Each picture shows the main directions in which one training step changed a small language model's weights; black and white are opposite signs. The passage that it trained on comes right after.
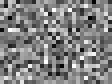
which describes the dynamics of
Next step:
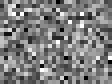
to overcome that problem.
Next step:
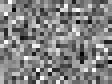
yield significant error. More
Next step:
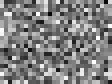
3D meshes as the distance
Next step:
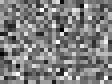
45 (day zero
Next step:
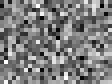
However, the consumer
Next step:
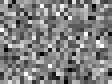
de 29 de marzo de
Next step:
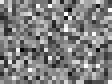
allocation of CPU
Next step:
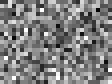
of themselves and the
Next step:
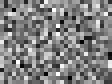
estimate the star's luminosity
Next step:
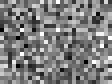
the strong evidence of this
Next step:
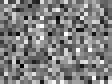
acceso a recursos o
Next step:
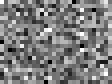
$x$ strings go in
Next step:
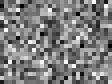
occurred when the velocity difference
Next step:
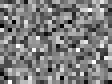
kualitas udara
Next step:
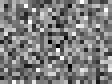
\tensor\partial g =
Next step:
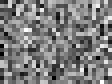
of the stellar population). The
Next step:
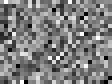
du moment. C'est
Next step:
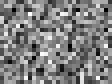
machine learning algorithms for
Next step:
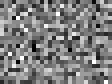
the Roche-lobe
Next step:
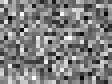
from the boundary, the Hamiltonian
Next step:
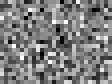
داده و
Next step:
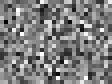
multi-spin string
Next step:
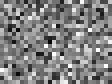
(scooters e
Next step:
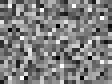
of magnitude. Using
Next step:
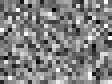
The model implies the density
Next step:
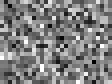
the solid line represents
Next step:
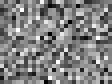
shorter ones. The
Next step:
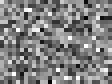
in AdS with an interaction term
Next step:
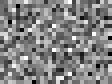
proposed by Ning et al.
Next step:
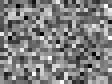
role in analyses of
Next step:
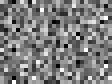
dynamically evolves its state
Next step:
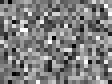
radial bins (76 for
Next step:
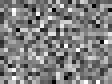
IIB-like superstrings
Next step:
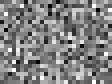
as *. In order to find
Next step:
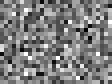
and triplet states under
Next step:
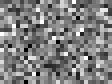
tashqi savdo
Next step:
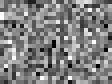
счёт применение
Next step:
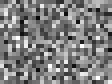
\end{eqnarray} The
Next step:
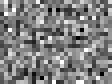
inputs A and B
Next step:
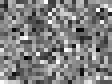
better visibility). The
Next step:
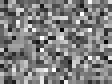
de egresades.
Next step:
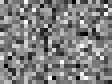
gauge fields $A^{\pm}$,
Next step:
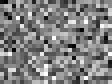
insulator (MI)
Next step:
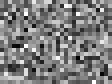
a major role in
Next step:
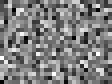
official founds.
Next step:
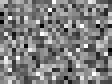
- segmentacija,
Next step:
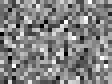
bilim, ko'nikma
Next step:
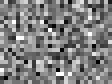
em nenhum dos
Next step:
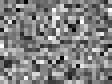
Zhang, Chou,
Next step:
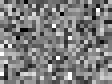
(RHIC). This
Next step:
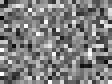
rojo dentro los
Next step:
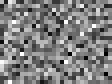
scheme depends on a
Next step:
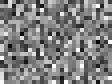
of the spectral interval that
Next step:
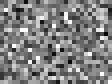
FM (FI)
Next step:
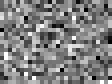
компетентнісного та
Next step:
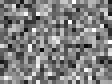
Peraturan Bupati
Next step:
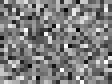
(ncKP) could
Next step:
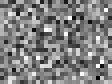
the skew of the potential
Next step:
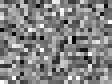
точку зору,
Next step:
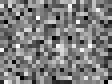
is the peak intensity (at
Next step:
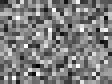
recent work [3] about entanglement
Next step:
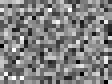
artificial intelligence
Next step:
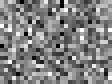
below). Our focus of
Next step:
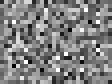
red laser to generate an
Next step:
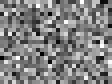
$P$ be any of these
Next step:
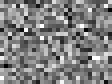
трудов, в
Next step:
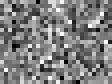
common illnesses. This
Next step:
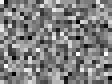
approximately 800 years with
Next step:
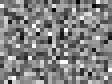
works of alisher
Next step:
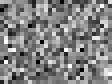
hujan. Dan
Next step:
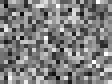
be extended to produce a
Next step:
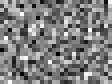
from phenomenological studies
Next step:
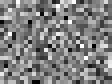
ambiente urbano che
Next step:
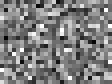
наук, професор,
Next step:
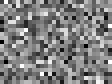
Clasificación interna de
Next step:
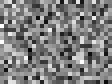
mujer se da, en
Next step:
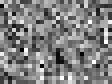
dynamics is given in Fig.
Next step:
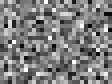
stars preferentially at
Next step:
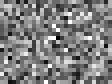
(Maranho et
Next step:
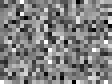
bodies by increasing the
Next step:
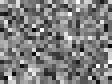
physics to reproduce many
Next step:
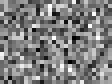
problems, Computational
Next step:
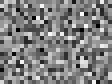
nivel muy superficial
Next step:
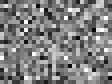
Dessa forma, os
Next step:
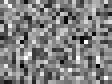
interval. The solid
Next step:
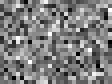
evolution --- Galaxy:
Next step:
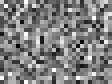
astfel încât
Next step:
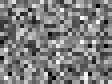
the calculated module axis.
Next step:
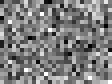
$k$ and the AP
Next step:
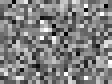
statistiques de test de
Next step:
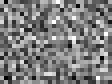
obtained from the GFZ
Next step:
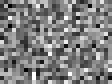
a atividade física
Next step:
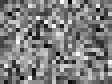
site da B3,
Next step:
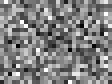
Demokrat Parti
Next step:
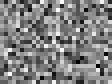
as presented visually in
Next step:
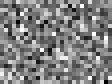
anglash, milliy
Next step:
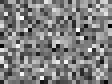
another is simulated by the
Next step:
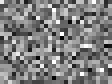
stellar surface which releases
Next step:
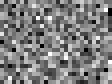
até a contaminação por
